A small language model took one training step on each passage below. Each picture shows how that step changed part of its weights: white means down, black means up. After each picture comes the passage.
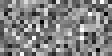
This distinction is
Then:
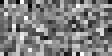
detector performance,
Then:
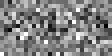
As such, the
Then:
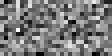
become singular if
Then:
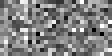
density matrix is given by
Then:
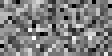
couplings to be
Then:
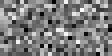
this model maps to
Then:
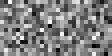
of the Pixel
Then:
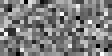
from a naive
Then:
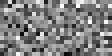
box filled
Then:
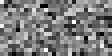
first one. As for
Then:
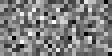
not been identified as
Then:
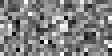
$\#$ indicates
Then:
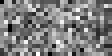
and Wu's
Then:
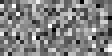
(with amplitudes
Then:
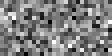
the maximum difference
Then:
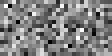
crystal space
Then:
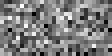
the interparticle
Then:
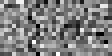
genes of one
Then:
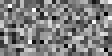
correct letter
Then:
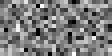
known example of such
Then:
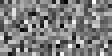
Thus, a
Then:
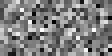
(for example, see
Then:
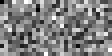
critical value in the
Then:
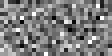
HERA in
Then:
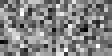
then on the control
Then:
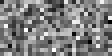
independent parameters $\hat
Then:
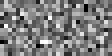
unity, thus
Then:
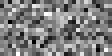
with different initial conditions but
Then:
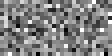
value of $\beta$
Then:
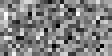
is then followed by
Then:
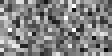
of the nature of
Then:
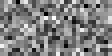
or otherwise only
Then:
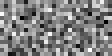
give all the
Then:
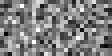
shift takes
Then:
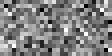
the first-order
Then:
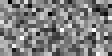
being proportional
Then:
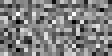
maximum produced by
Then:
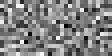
sheet can
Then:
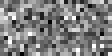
the application of our
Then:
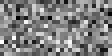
neutron in the
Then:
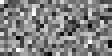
pairs. }
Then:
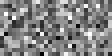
gives the parameters for
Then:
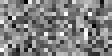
uses separate
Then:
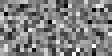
in accordance with
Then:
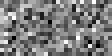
the reference case of
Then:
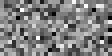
photometric colors
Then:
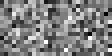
search space at each
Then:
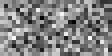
has the least
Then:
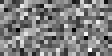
observable results, on
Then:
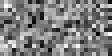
the valence band
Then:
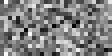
parameters from the static
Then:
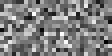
%List of
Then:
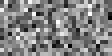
are generated.
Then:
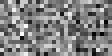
This longer time may
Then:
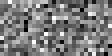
done WPD
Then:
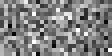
the electrons. We
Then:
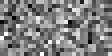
making use of the
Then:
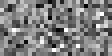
that satisfy
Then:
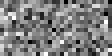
the collective
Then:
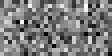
to operate as they
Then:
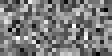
not include data from
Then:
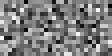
a SN, this
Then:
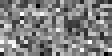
fraction and the electron
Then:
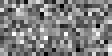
written as
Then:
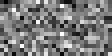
BPS equations
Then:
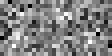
the spirals.
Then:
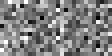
pressure is
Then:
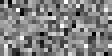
weeks later
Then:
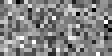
and manageable number
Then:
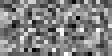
since such a particle had
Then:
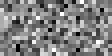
with relatively low energy
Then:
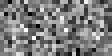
in the time interval
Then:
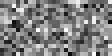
make use of
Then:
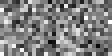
not much within the
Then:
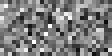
the upper limit for
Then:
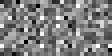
$X$ will allow
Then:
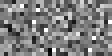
$\eta \eta$
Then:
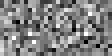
to them. A
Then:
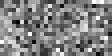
to derive the
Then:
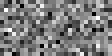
frame will yield
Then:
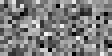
name for the
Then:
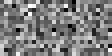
{\bibinfo {author}
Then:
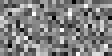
AO correction.
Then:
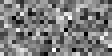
the non-linear
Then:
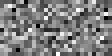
information related to
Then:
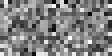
reaction process,
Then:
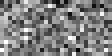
energy is stored
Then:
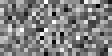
be much larger than the
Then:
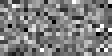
missed in
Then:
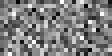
A sharp
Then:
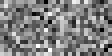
of distance.
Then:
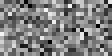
entails the
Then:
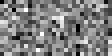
prevent an
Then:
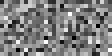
perform the maximum
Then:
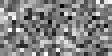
the inverse of the
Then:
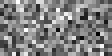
the latter ones
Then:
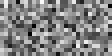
particle configurations
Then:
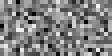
of {\sl the
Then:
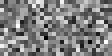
electrode and a
